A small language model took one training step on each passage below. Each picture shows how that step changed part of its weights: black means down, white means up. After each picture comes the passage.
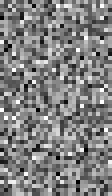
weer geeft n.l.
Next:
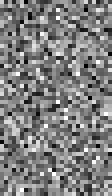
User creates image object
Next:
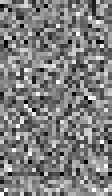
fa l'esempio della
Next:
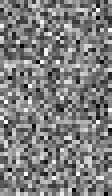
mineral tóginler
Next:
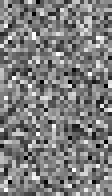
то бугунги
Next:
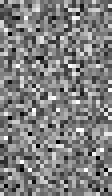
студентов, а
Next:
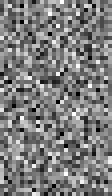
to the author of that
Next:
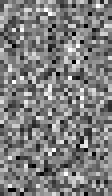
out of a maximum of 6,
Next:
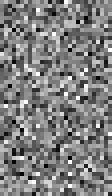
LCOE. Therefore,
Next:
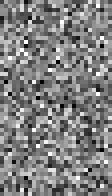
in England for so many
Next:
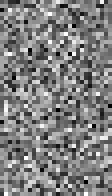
that could have appeared to
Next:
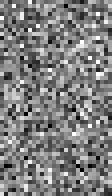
preventing the potential risk of
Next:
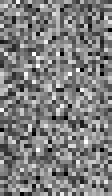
the case of this study,
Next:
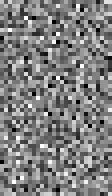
de ley, beneficios
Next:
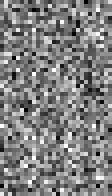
and the second set was cured
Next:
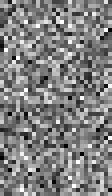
its turn will establish a
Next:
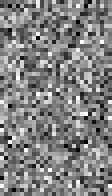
verified in the environment of
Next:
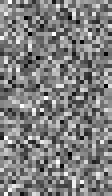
but also improve the organizational
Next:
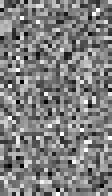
actuar en el agente que
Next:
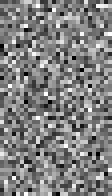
not ready for 1st
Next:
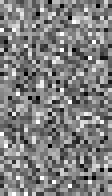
perceptivas: visual,
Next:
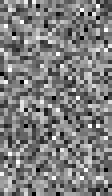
al (10) Additionally,
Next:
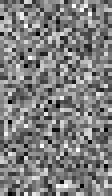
1990, tot continuant
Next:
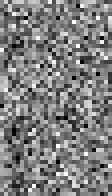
responses, and the resistance
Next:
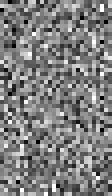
cara pencegahan serta
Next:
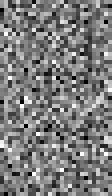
communication overhead.
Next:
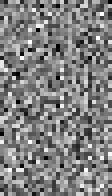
la necesidad de que los
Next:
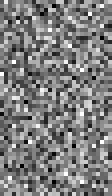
form of error checking
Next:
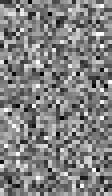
sich Notizen,
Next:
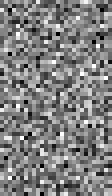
punctual N 241
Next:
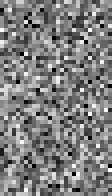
sound replaces a later
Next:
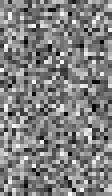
jadidlari Tug'ilgan
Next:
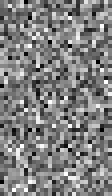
literacy and creative thinking
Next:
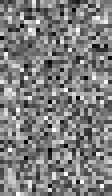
more moment hence less work
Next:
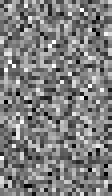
a red box containing
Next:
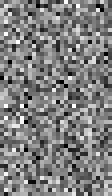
financial and family
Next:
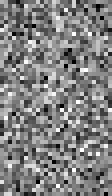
compared to No-DOX
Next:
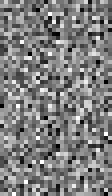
de outubro de 2024.
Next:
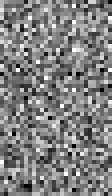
for high metal exposures, the
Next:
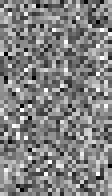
tabiatga ham
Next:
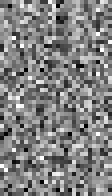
e Leis que regem
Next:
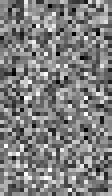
mM of NaCl, only
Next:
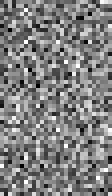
culegere de chei, au
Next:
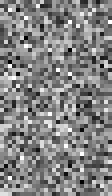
the Editorial Board of the
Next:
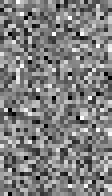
a graphic which resumes the
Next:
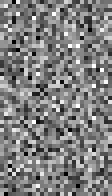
and the complex, C²⁺
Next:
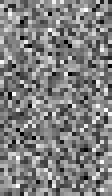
Case LES-derived
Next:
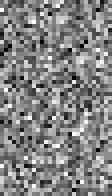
community Level of access to
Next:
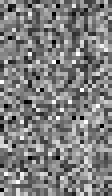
sendo uma municipal
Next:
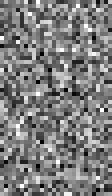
ekan, galdagi
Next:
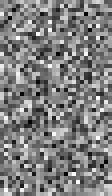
"each has its own".
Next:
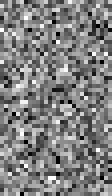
Sobre la salud en
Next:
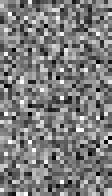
и не более 0,1
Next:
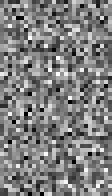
Microbial changes
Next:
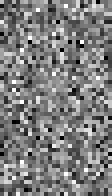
Parisian concert hall,
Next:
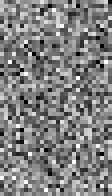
é o mesmo significado “e
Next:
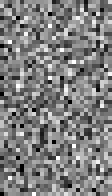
[78] Lawn alternatives
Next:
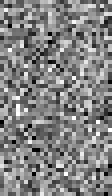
tumour imposes to repress
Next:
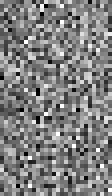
que el tiempo del que
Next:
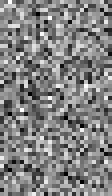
the task of object
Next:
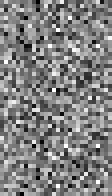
communicated according to community
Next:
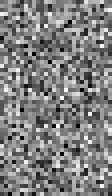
at least one BS serves each
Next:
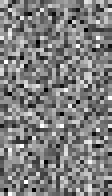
kelmasligi bilan
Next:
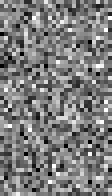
grow asymptotically for a
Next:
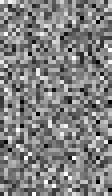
the study. Algorithm was
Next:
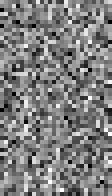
- There is a fear of
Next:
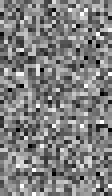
implementação. A disponibilidade
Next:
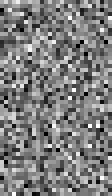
the different environmental matrices, but
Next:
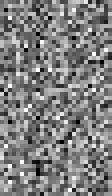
muborak zamindan
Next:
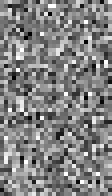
GOR and live oil
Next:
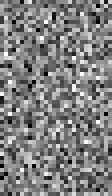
время она уже
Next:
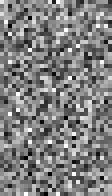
Brother” to spy on all
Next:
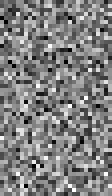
Local Ethical Review
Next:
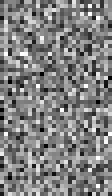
қамраб олиб
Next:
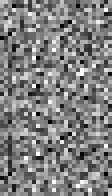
& HOFFMANN,
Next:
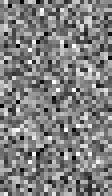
от психического
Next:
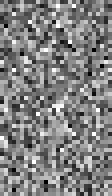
(G. Myrdal
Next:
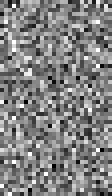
strategies have reported novel
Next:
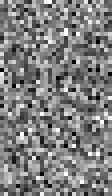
review of housing and
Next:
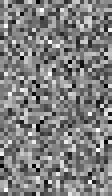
в зависимости от
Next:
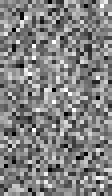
and the results are analysed. The
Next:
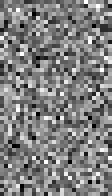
convolutional neural
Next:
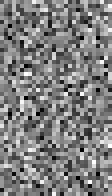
qo'lyozmalar va
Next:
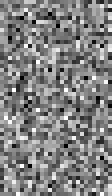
whether groups living in
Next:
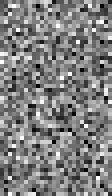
Fori` Since the
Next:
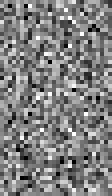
described in Section
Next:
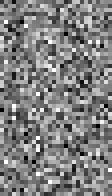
of processing (see for example
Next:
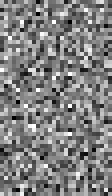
de F.; ROCHA,
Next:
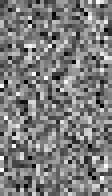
mavjud, shuning
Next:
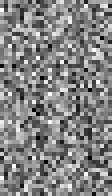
"Snap Shots" is the
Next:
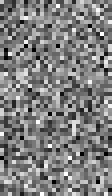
the interiors, the monumental
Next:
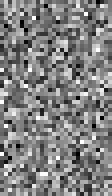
characters' body shape
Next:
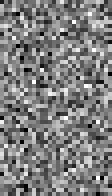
kundalik hayotda
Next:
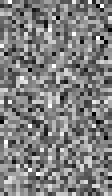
23: interpretation of the
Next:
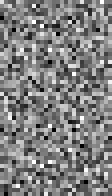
PMS методов и
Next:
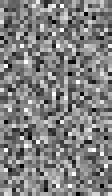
(= *inexpectata*
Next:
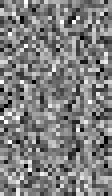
an der zweiten Phase
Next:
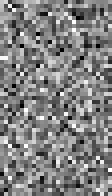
Europe (see author
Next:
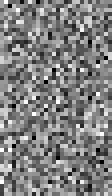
зимы к весне
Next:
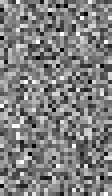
normal; color:
